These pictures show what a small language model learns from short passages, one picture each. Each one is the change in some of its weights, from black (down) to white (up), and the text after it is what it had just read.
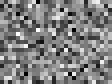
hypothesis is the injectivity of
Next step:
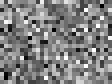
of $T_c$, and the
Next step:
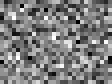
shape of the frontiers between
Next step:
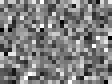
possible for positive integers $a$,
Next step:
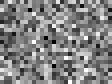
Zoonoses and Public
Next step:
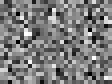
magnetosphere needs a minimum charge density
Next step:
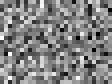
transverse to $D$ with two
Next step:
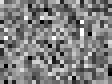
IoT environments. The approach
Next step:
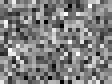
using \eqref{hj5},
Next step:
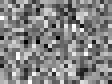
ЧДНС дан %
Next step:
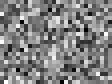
зараз вона часто
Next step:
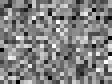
air, dan garpu
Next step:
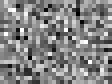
(Eds.), The
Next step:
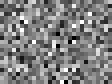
из флавоноидов
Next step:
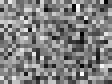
and $k$ are odd. Suppose
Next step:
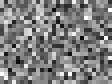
of the fundamental $\nu_1$
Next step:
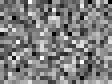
implementado para a captura
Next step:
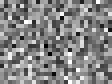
that can roll and pitch about
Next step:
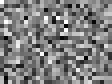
is immune to color
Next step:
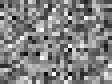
em instituições públicas quanto
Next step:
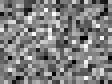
e os dias atuais.
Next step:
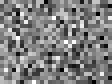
XN виконує
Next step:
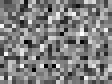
natijada yetuk rivojlangan
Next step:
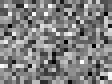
dynamics of the oscillations
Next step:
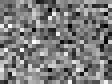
ide o závažný
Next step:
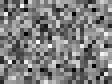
Annotatsiya. Maqolada
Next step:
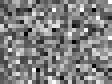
boyligini har safar uning
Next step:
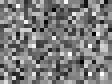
first the number of integer solutions to
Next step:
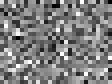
\mbox{ for some }
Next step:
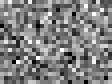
length of bars is also correlated
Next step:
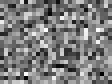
comparação com exames anteriores
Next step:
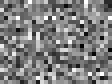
reminder term whose decay in time is
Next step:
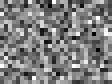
el desarrollo de
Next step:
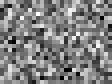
a half light-cone at each
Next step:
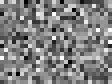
the same lines, it is possible to
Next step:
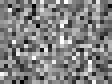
for some $c\in \Bbb
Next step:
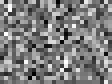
та здійснених
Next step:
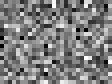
o'tishning nazariy asoslari
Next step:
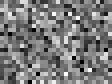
same hereditary algebra of type
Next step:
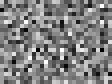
of the stress tensor in \eq
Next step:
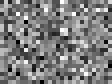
III step by step apart from
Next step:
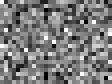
tensor established by truncating the
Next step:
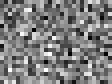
sub-graph with $\partial
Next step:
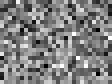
sejalan dengan firman
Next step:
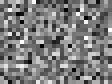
(\ref{a11}) provided that
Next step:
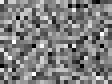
is the Kronecker symbol.
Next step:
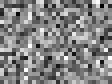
dark counts, and the contribution
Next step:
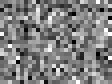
uso de água e
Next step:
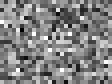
$\mod R$ are said to be
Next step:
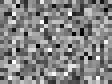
qui pèse lourd sur
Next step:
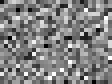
averaged consensus algorithms have
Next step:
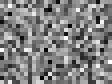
an involute is orthogonal to the
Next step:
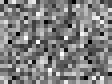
in (\ref{vert2}). To
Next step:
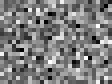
yang menyenangkan.
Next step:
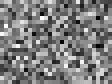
educação. Cada vez mais o
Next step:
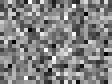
(6)$$ Connection between these
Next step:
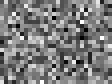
VSL control and ramp metering
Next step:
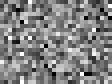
для их применения в
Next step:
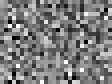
regulatory guidelines for
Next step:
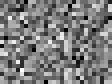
основной единицы
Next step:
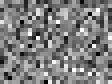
diversos precedentes, posterior a la
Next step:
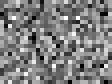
proportional to $n_a$
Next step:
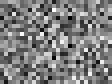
bir yosh avlod vakili
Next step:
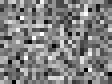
such that the low-energy gauge
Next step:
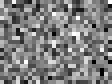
have unwanted consequences for
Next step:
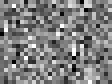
\begin{eqnarray} \langle
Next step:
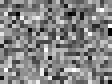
handshake. In contrast, the
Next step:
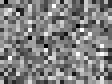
In the next section, we shall discuss
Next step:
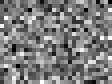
ko’rsatib borishini
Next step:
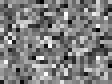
a clean flat area of the
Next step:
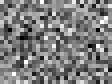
nonabelian simple group and
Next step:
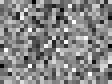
dashed lines mark the HB and the
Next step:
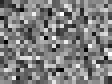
материалнинг нархи
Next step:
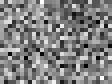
of independent variables. Consider the equations for
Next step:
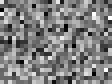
included in a calibration process.
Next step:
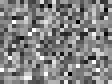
entre les bons et les
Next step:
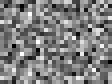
dark filed (ADF)
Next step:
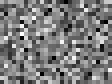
tax», especially its payment to
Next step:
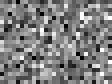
closely related to multiplier
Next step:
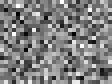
them. A geodesic metric space
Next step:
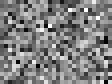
ступеня (CIN
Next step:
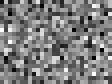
i.e. for the differential equation
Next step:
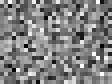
certain equivalence classes of sequences of standard vertices
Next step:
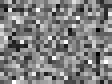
dimensional spiked covariance model.
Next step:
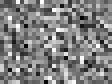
analizi yöntemi
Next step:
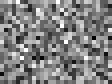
Lagrange multiplier based method for
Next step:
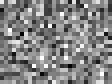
the contribution from cosmic shear.
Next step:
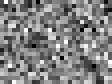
PC de HBM están
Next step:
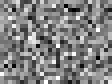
some integer $m\geq 1$
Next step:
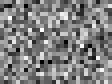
recunoaște, a
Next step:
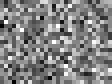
in a standard fivefold
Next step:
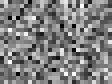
\item[1.] Every
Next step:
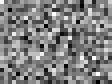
immunologique avait
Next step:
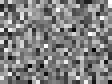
and 98%. It was the
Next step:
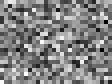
tayyorlash. -T.:
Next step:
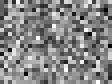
variables and construct a corresponding extention
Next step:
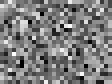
Zamonaviy bilim olishda
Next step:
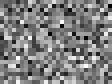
B) \subseteq Z(\ker
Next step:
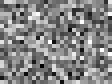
und erstreckt sich über
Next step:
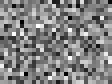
\br \end{tabular*}
